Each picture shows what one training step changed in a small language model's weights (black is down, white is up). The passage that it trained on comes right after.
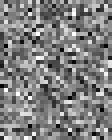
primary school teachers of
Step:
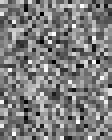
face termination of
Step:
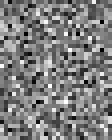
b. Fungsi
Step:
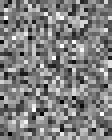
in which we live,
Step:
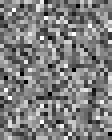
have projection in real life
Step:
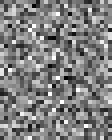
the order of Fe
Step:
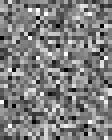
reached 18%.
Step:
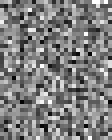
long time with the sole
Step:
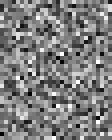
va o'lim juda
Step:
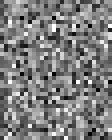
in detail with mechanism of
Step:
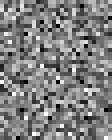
is different. Fig. 7
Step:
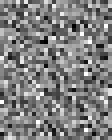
recruitment process
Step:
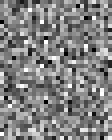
\neq k}
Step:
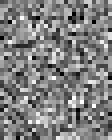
of consequences, the
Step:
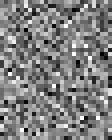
that expresses decadent
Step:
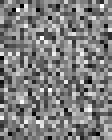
We included 418
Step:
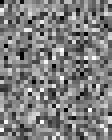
exclusively adopts
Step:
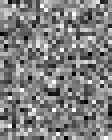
[27]. Previous
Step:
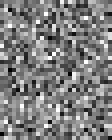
a prática da cultura
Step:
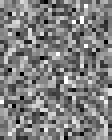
interwar years.
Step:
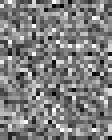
GTPases, including
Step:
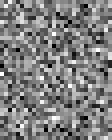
areas covered with
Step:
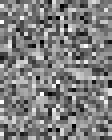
aplicabilidades no
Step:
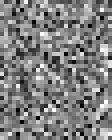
sa program supervisor
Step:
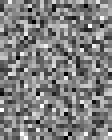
Testicular cancer
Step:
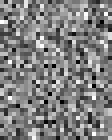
restored, without
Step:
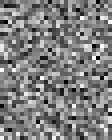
Kleiman e
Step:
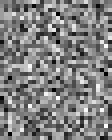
время в
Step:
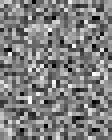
LAMSHT parameter
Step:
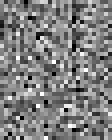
tip the scales between
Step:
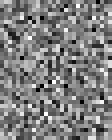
el poblamiento del
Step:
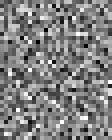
та змістом
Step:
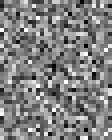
Highly Not
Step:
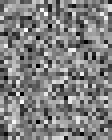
dans le taux de
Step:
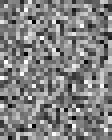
need to be better supported
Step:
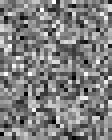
in each workplace,
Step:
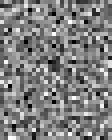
*Vivir en
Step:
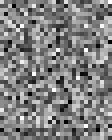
boîte noire
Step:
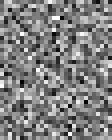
z)$ are required as
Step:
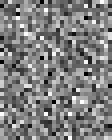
has a recognized
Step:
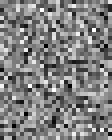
will be the main responsible
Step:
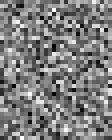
mismo. Por el
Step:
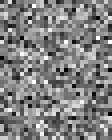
tolerance limit of
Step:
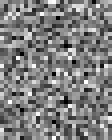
A.L. did an
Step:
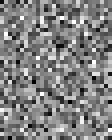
many unanswered
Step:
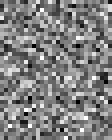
possibilities of using
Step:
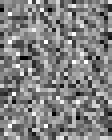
level of communities and
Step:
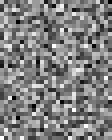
Automated Journalism
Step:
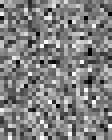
projet*. Thèse
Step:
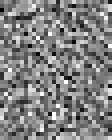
of the other materials.
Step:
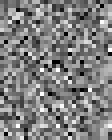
secara etimologis
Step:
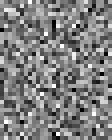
6 mlrd.
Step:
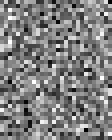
e Ambiente uma
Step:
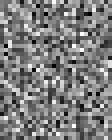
library Table 5
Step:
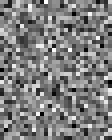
My heart is
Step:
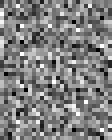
The widespread
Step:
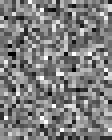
the help of memory surface
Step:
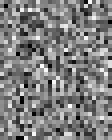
à la prise de
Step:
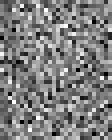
qanday norma
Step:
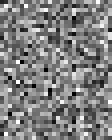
collaborative research between all
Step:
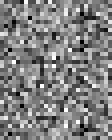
успоравали су
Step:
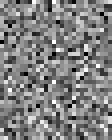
usuarios ven
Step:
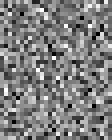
2 untersucht
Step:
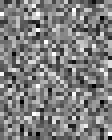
detallados en la
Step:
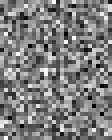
in academic life.
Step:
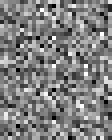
что все они
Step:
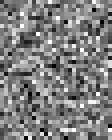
and guiding strategic
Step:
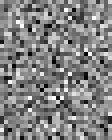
majmuini aks
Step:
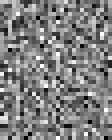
program were 70% more
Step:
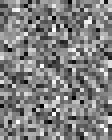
are those that allow for the
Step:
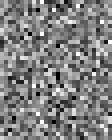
dipinta a
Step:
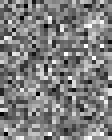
emish, ey
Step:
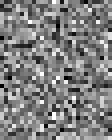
of the **data
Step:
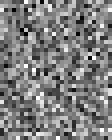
d corresponds with different network
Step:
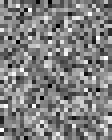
traces recorded
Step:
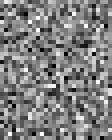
distrusted source
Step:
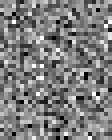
thermal strains in
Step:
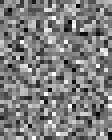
бен Рашида
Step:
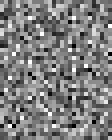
future spin test.
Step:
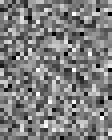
tizimining asosiy
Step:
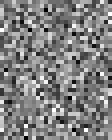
Java signal analysis
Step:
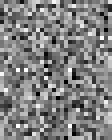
що свідчить
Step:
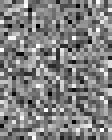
responsive to the social and
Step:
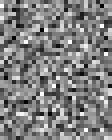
for jobs in both
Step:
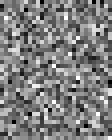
establece con total
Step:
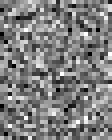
of accuracy in measuring
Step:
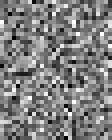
of a plate around
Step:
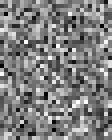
segment stimulation
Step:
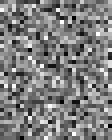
the EU remains consistently
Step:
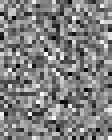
state. When the
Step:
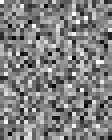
davrida ishlab
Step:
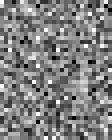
de contrarrestar
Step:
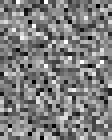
bu yondashuvda
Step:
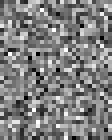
effectively, especially for those
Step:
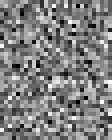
domains. By
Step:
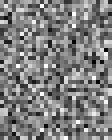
knowledge disclosed from
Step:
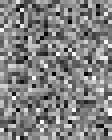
up son recently, his
